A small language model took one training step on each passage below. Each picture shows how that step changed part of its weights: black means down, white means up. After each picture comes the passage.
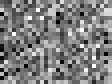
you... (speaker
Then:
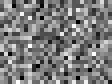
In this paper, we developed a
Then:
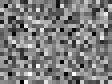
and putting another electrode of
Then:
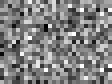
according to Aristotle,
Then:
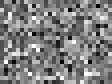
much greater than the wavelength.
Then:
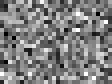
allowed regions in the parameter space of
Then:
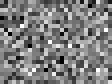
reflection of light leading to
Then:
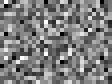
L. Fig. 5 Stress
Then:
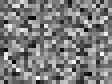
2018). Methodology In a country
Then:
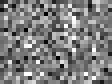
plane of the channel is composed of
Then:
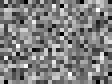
of spiral arms, selection
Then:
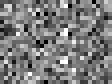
analysis of the data actually represent the
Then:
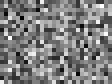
only by the purine or
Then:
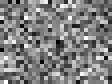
may introduce additional energy consumption to
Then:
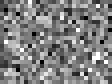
disease which is divided in type 1
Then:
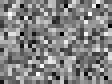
type. One could realize such
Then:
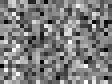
Note 4). Figure 3a shows
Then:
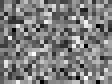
the visual and textual preference
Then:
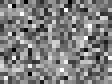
the results of this article are included
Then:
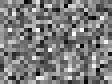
for the Preferences Rating
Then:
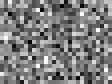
accelerated Ponseti
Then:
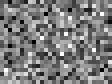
of a particle exhibits a peak
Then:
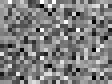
one week admission in a public
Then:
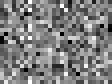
the state block grants to
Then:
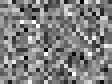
extensive stakeholder consultation across the
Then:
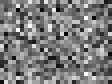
density \hi regions on the
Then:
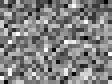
Nepal. There are around
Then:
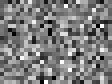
of 200 epochs were run with
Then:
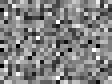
Note : SOC (Soil
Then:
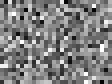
at the critical point, thereby
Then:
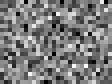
material is consistent with the decreasing
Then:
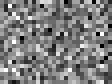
a phase transition should be determined by
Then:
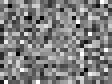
if only CNM effects are
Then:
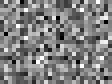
between majority and minority spin
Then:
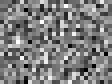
critical field for the FOMP
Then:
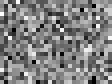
the hard work, often isolated
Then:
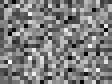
Group I and II had 95 patients
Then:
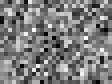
produces an accuracy of up to
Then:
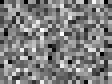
are interested in the position of the
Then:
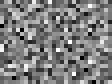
\ \tilde \lambda=\tilde
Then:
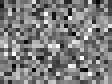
and $H \parallel $
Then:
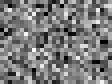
parameters of the model in such a
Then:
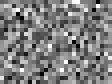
but is not an author of this
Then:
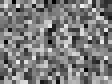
1.6 GHz. The
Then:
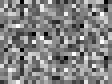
investor and government offices.
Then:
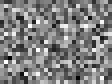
doubt is possible; such
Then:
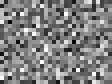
VCE by Kovac et
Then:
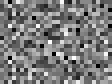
Wi-Fi Wireless
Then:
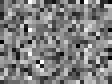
to 24 hrs. and
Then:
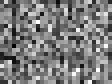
external noise and the random drawing
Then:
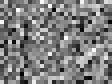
can be cost-efficiently
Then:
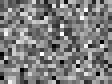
of $\eta$ suffers from
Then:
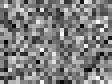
to soil-related knowledge is often
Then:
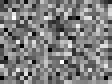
body decreases from left to right.
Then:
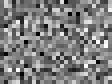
very poorly with the data,
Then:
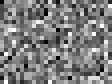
(TEEs) represent an
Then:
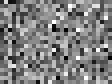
varied sites in August,
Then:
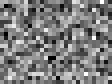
galaxy absolute magnitude in Fig
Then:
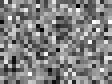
backgrounds, demonstrated the instruments'
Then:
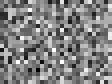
feedback, to develop insights into
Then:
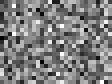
(a) Two layouts
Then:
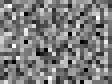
welcome template be
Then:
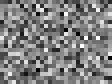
improve patient care. However, it
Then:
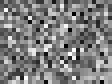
both related with the FSPs
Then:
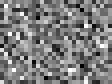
either a simple fall which accounted
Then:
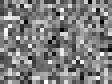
rigid-body fluctuations). The
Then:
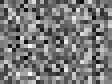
by analyzing the performance of the
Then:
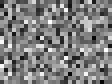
the management and communication of the
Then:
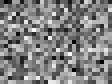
the spectator," and that
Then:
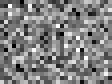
demonstration, or having ownership
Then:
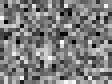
diagram. The semi-circles
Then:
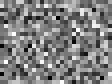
This research note is created from the
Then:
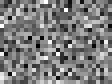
the probability of packet loss and round
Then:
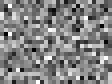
it means we cannot capture certain effects
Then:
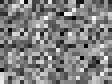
study [7]. These compounds are
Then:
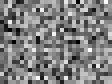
\item environment, \item
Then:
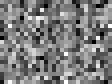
we can easily see that when
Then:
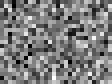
and attract the attention of the
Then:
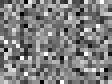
apart) and plant samples were
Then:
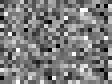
set of selected conditions are shown in
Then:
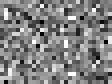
value. After about 120 s
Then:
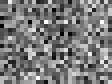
a time. We see that the
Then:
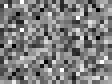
and *Juglans
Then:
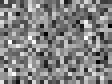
a person's life. Political
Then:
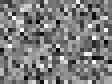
improves performance in detecting all
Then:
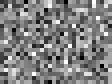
this business maturity model are satisfied
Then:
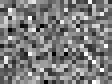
a sum of the gravitational waves received
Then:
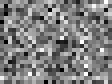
devices to the portfolio
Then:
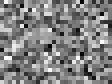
locking was premature or
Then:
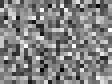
into account students' preferences in
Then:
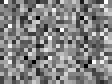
outsourcing operations are
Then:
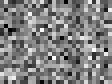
system, death, it damages
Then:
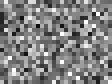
large enough to accommodate
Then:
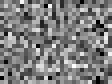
- BMS shall ensure that no
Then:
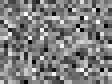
case of further relativistic species at
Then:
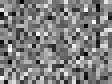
\end{align} This correlation
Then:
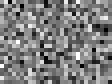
creating a measurable difference in
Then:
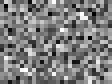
a matter of fact, the relevant
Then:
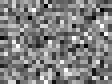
source reveals sophisticated
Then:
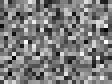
to end FGM by
